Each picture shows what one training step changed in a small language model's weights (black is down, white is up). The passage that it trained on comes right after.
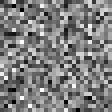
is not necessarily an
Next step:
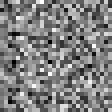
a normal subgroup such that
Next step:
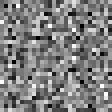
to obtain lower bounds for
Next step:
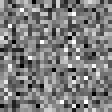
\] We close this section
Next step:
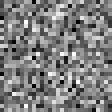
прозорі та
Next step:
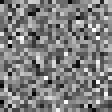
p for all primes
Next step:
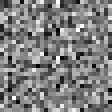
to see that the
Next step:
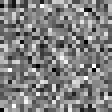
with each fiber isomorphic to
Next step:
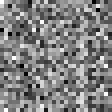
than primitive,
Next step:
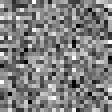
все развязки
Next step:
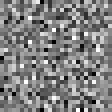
$\Delta z_m
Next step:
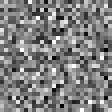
\in \Omega$.
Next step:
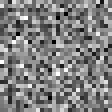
the help of some
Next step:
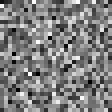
a long history,
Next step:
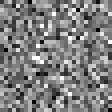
atenção ao
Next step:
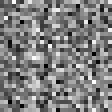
zero set in the cone
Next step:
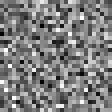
Pedagogika instituti
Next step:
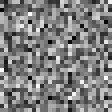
under assumption that the
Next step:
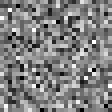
by solving two simple,
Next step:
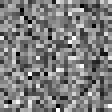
o‘zbek tilini
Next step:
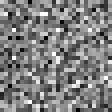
However, in the
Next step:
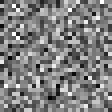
different buses under the
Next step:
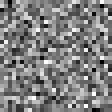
equal to the appropriate
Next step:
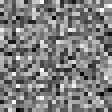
бир тилден
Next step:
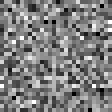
the 1-cells
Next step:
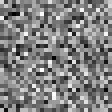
K$. The identity
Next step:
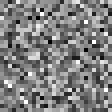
the bilinear form
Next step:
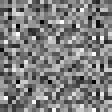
For Assuring
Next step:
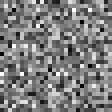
topology of $H$}
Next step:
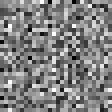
ошибок со
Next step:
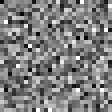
the proof, and where
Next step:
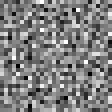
Patrick /
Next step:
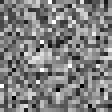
(iii)} of Corollary
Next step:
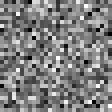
Российская практика
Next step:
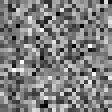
de Fe de partida
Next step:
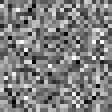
the Heisenberg
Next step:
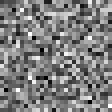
ha de ser también
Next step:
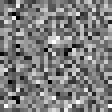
embarazadas o
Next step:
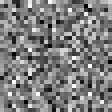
no podía bailar
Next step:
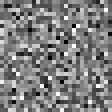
aspects liés
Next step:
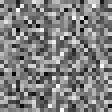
on **y** when
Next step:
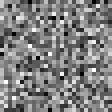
is a primitive
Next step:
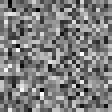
developed to describe the
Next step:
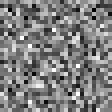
des politiques de
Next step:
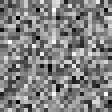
rotate the
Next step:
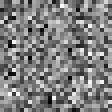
tell us that these
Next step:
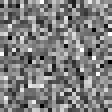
la mosca del
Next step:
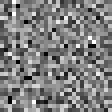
$k$ between
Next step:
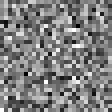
Daun pemikat
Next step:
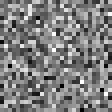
classes of individuals -
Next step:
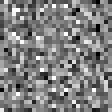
pour aviser ma
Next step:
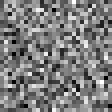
el respeto hacia
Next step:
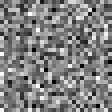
ilmiy asos sifatida taklif
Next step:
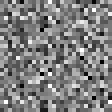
cone singularity of the minimal
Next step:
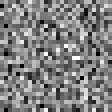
penegak hukum
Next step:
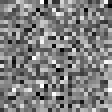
та жиноят ишлари
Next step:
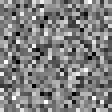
0$. Consider first the
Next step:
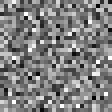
polygonal domain,
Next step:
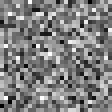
Similarly, we can
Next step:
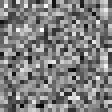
sum} We now introduce
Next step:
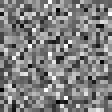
surfaces of a given genus
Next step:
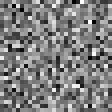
prime. % and,
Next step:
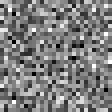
темпов прироста
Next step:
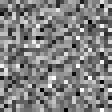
applied to elements of this
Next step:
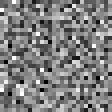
the curve has the
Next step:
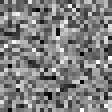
by considering designs
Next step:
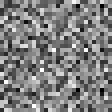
of the classical linear
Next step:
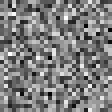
comparative analysis – to
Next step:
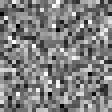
purpose, though
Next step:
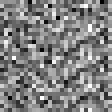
mapa, la
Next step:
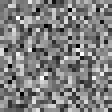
and}\ \ \Delta
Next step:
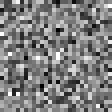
suggest that the
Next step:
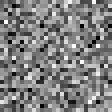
called extended Dynkin
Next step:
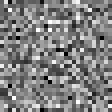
ishlash shart
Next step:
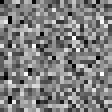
$U$ and
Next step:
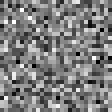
with a red edge).
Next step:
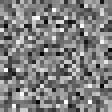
Model 1 Model
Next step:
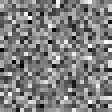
Then, he derived the
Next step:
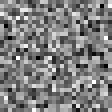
en Web of Science
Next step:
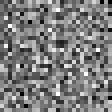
presence of the efficiency
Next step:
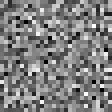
for the governing
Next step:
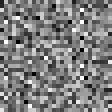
hamd qismidagi
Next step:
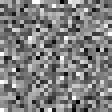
на получение
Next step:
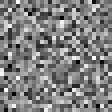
the following nine solutions
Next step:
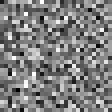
$dq$ are
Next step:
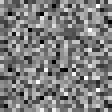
dimensionamento do sistema,
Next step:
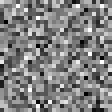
a theta function
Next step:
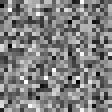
and $\zeta \subset
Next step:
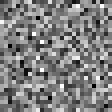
the corresponding spaces. By
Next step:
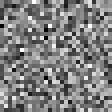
is a continuous (in
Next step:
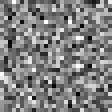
An exponential inequality for
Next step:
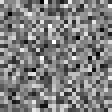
de los Morros -
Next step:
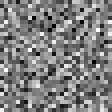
ikki xil
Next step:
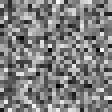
that the sequence of
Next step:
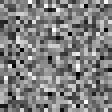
mit externen
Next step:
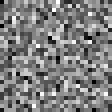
aimed at the
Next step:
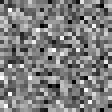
used uniform refined mesh
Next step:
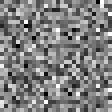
voornemen de
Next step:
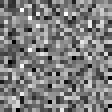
poderá ver o que
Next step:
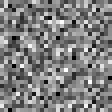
o investimento em
